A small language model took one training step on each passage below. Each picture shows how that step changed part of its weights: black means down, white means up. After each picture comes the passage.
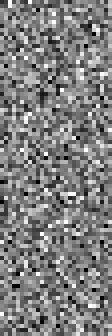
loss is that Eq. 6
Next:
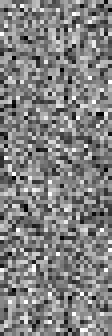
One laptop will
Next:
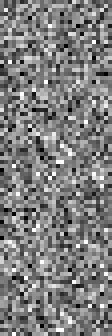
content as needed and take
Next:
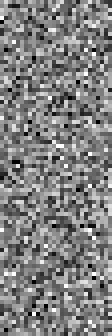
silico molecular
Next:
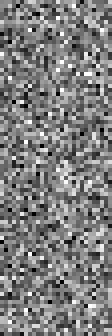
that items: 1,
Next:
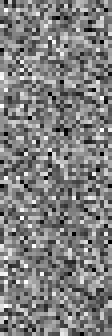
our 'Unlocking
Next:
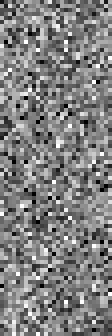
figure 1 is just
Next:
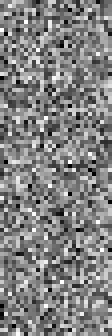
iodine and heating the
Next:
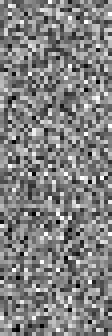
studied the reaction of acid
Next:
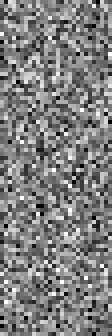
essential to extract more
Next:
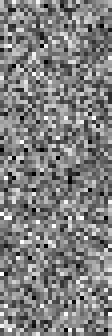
on request after approval by
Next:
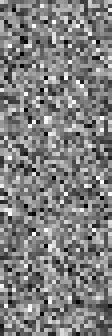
transport recombination mechanisms
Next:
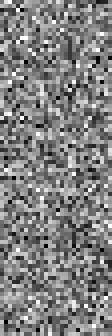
All optimized secondary
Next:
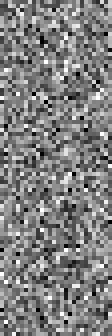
basin are planned for
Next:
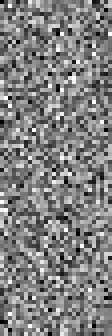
students enrolled in
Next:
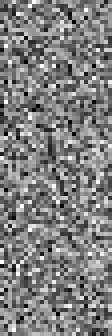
H. S. Das,
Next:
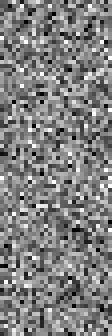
to i) promote among the
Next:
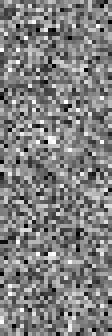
theoretical understanding of the
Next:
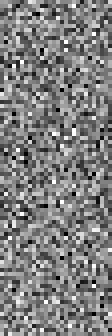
that only one WP,
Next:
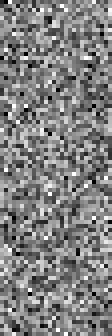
prediction for failure
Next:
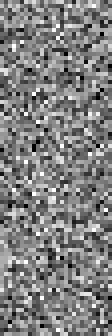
matter below the plough
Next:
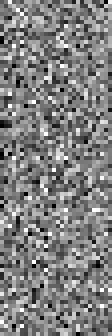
place in the world.
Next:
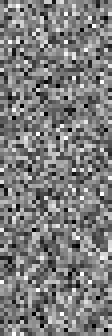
showing the presence of
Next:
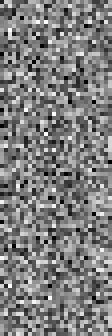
environments of the future.
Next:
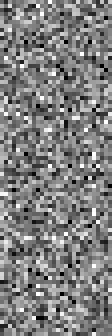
also valuable features for
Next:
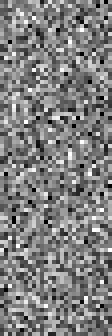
not important at all, 2 -
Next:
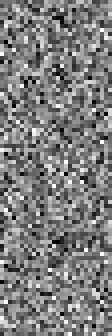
intelligent than students with
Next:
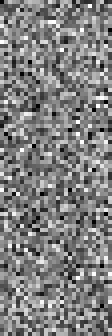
Mineral Density,
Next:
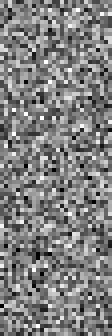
condition the previous formula
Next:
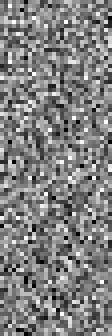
particularly important for adherence
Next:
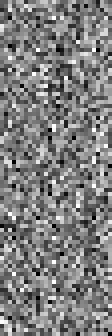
is favorable.
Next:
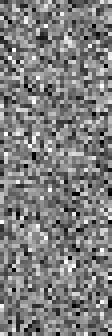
mother and/or infant
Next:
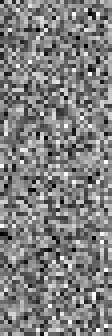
statistics reported in
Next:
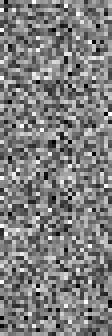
to the archwire
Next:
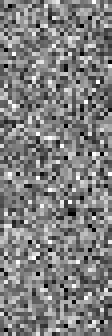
etiological method for investigating
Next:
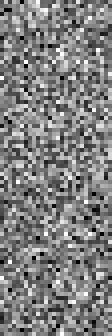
read and understood the
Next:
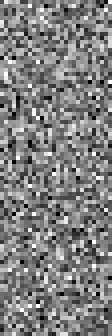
for integrating modern analytical
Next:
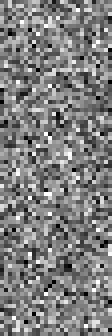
this journal. I
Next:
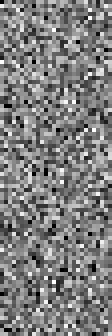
evaluation. Conclusion The
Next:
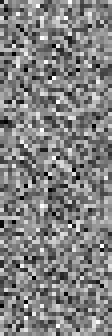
in line with previous research
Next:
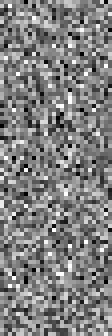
important for the owners.
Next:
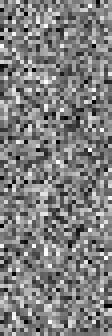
centre of information flow. This
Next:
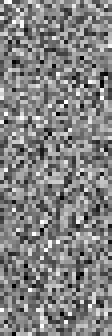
be revealed that this
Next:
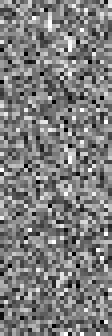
key for the identification of
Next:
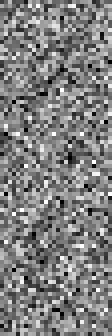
environmental effects, but has not
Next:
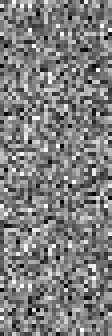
However, they alone will
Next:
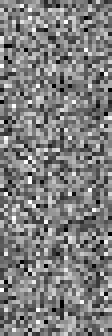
Everywhere 24
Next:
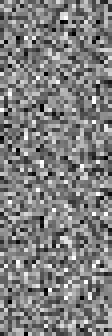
export production (Irish
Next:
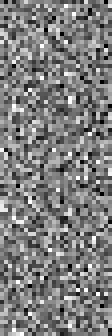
86% reported no
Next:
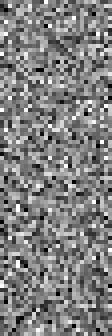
Polyamide Ra
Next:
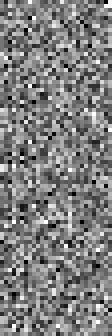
considered in it, namely
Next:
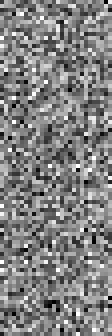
too great a distance
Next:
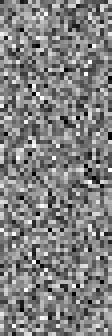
and rise significantly at the
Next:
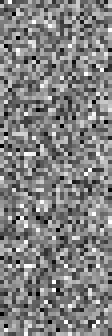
room temperature. As seen
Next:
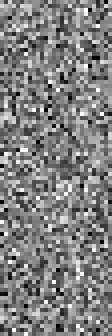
was 18 years. At the
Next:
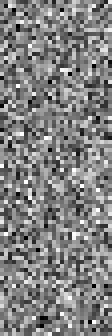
approximately same size:
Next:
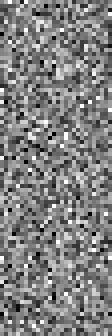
It is well known that the
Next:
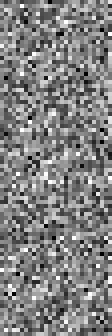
- confidence interval
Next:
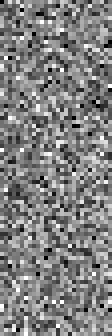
Dox in MCF7
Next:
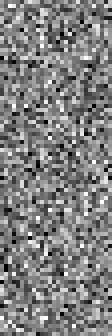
then tested to failure
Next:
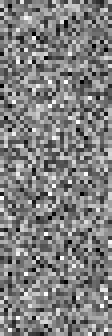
turbulence and wind
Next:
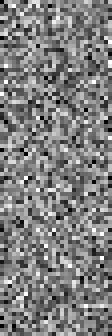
XR need to be
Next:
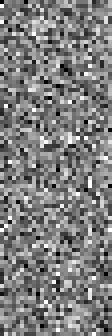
management decisions. A
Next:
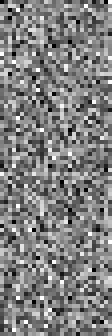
industrial engineers
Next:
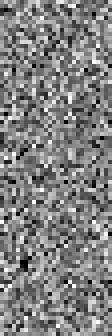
in1990, increased to
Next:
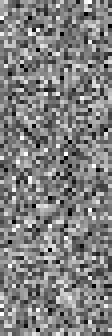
size: 50 geo
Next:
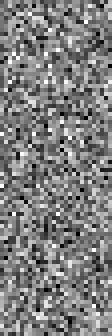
consists of 25 statements
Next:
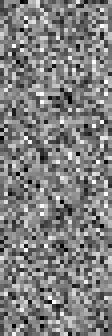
and land planning processes;
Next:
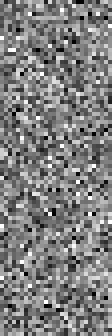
of stroke cases in
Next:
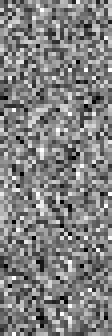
used qualitative research
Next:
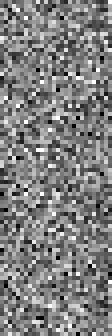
profile at light load
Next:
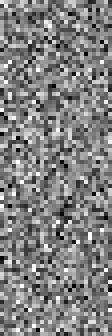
heritage. The
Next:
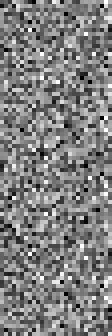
3 replications;
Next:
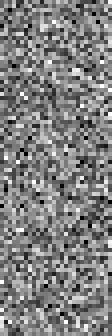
provided by The Serbian
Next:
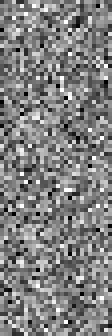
and did not required a
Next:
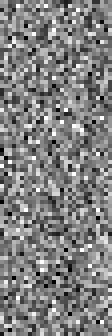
use of arbitration to
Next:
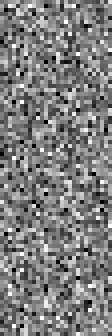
from the point of view of
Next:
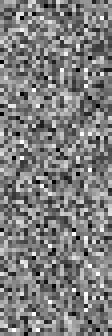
of the DEEP
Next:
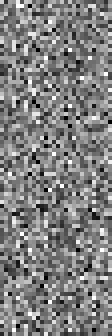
Figure 4(c), and the
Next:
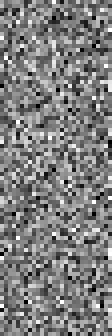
Marchi, M.
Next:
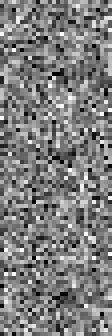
, which is less important than H
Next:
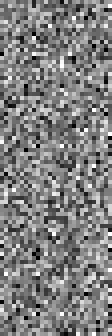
typhoon and
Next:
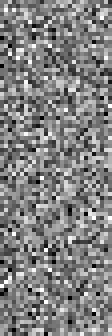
4. Accuracy:
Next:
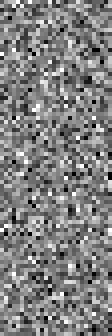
5 ANOVA - The
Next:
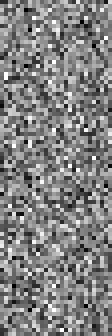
used against multiple types
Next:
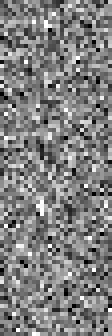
visible UC behavior based
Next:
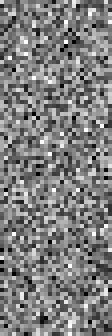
room temperature to give
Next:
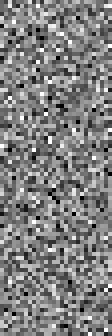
discovery became possible as
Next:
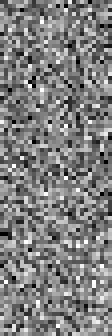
This reduction in final energy
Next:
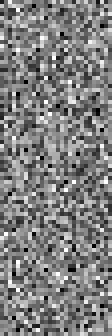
estimates. To assess the
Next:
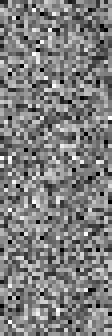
do not experience income loss
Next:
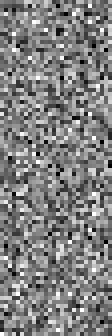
you see the relationship between
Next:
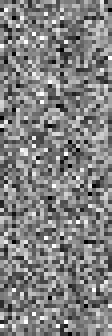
professionals to gain
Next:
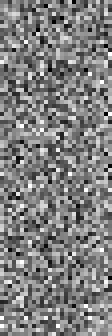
to begin with.
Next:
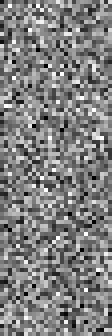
experience. In order to
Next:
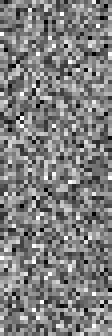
RX on eth0).
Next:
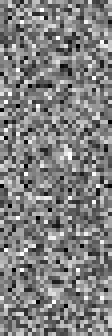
the land, raising
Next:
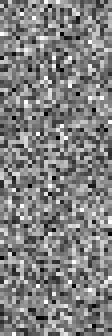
presence. Like teaching
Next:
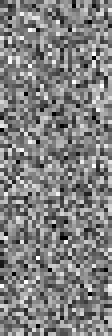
darkness. Reagent
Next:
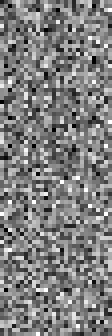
pass the placenta
